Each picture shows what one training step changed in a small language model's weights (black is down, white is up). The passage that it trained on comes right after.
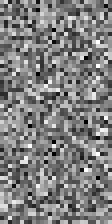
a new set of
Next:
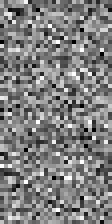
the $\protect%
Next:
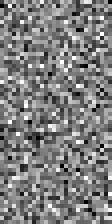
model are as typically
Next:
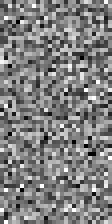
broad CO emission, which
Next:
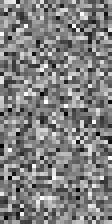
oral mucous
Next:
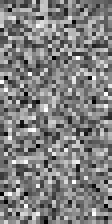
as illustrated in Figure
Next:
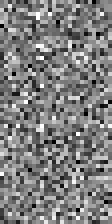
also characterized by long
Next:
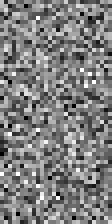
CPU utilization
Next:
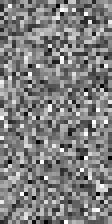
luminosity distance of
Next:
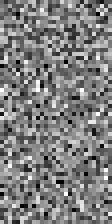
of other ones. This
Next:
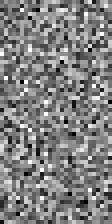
more seamless motion
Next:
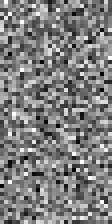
groups in all three
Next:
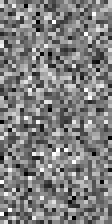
at Periyar
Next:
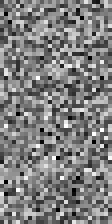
accurately represents the
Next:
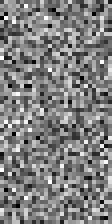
grounding both the
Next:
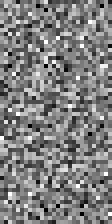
This also translates in
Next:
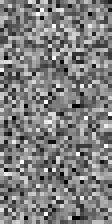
that are required for the
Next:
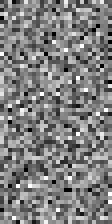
is if the nonlinear
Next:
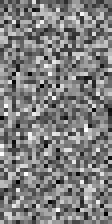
the CARB
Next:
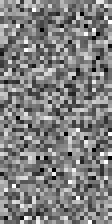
recall the different
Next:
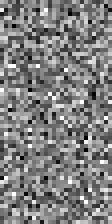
a vertex,
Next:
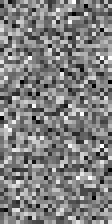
time integration. In this
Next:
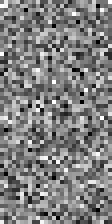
contraceptive use
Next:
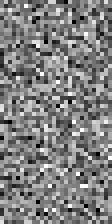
Earth images of
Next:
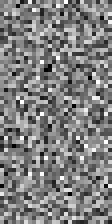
jobs- the
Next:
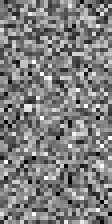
of our knowledge, this
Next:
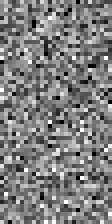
showed a significant increase.
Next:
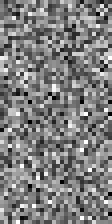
of bound of this threshold
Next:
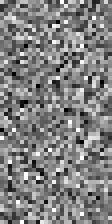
relationship. One adapted
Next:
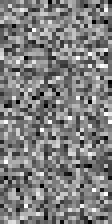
was assumed that the
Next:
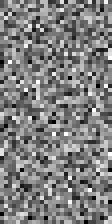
research echoed the
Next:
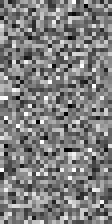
time. You can
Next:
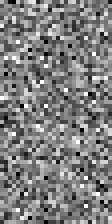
through the contract of
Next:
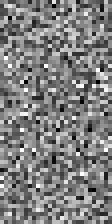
corresponds to one of
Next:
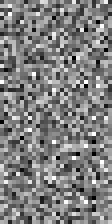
preferring rather to
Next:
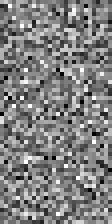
respectively. In this paper
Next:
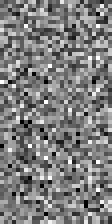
of diabetes
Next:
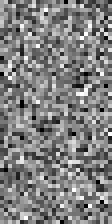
we have the group of
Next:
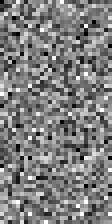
provide initial feedback about the
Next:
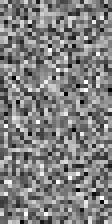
a tensor product over
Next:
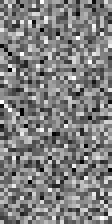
removed by chemical
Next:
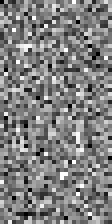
support or outreach
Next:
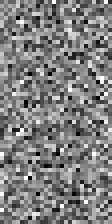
expansion if the mean error
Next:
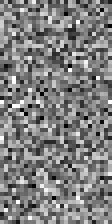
is stored in a
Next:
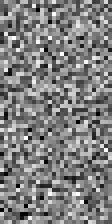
moving along the edge
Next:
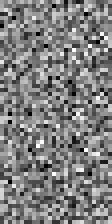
meet financial
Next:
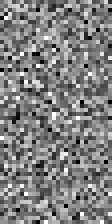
messages transmitted
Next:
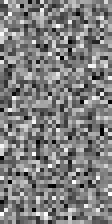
bias current result.
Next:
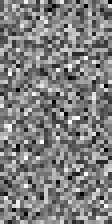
required product with accurate
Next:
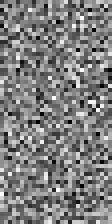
and hydrogen. In
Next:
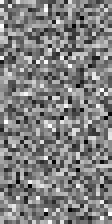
and gas environment.
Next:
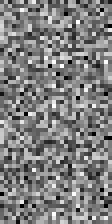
is to understand the
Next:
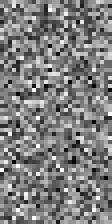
in Table 5. For
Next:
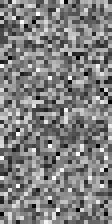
observations with the first
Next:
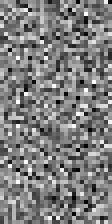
regime would independently
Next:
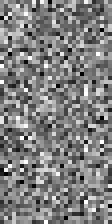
costs and longer
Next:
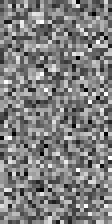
its redistribution function
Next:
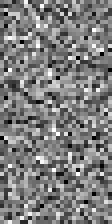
character block is transposed
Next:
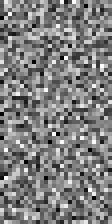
substance use, and
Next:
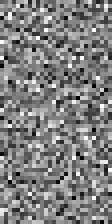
statistically. At a
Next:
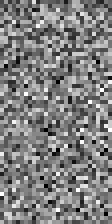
the use of technology,
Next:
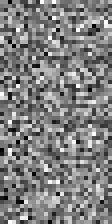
the patella using
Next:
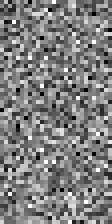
be comparable to what
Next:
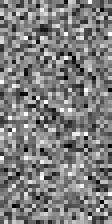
history of decreased
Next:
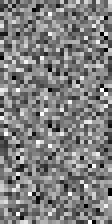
pinging different points
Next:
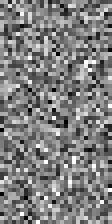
(for example,
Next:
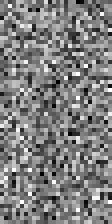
has been documented to
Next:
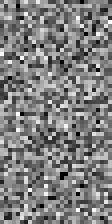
are outlined in
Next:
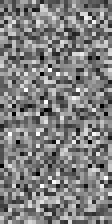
the uranium
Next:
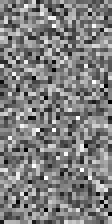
on the economic stability of
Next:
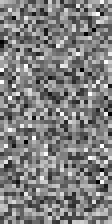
of people. At the
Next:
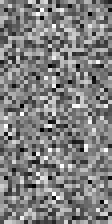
that decreases in
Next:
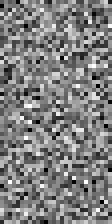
deviate simulation result.
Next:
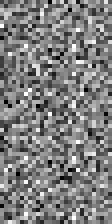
dataset is suitable for
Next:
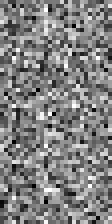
in his work in the
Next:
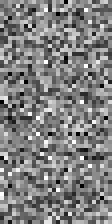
advantages and
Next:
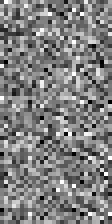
HDFC top
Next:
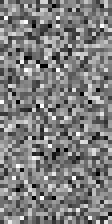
wheat even at low
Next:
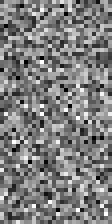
described by the sum of
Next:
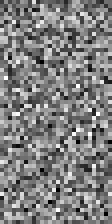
the energy release
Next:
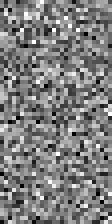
the eight different
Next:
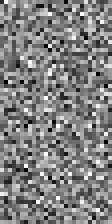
Higgs field
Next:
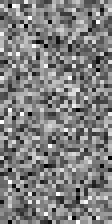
atrial diameter,
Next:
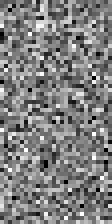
as well as revered
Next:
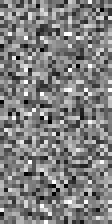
histogram on the
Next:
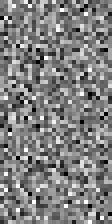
rainfall patterns
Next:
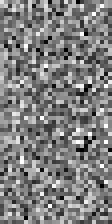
we reintroduce them
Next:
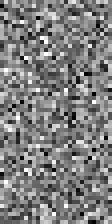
different evolutionary processes.
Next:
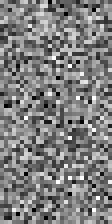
were conducted based on
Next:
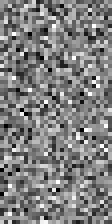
on complementary and
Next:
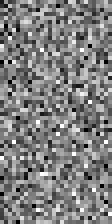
decisions from behavioral
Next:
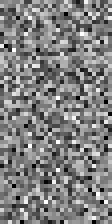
the light-cone
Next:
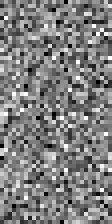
mass influencing both
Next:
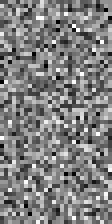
and Francis
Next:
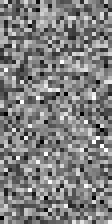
awareness of
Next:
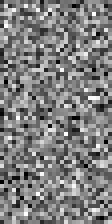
declared the
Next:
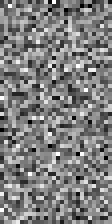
indicate that the bands
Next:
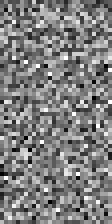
the generated text but also
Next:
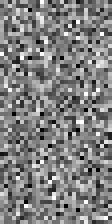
may collapse so
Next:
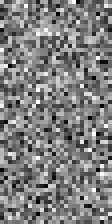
= \lambda \,
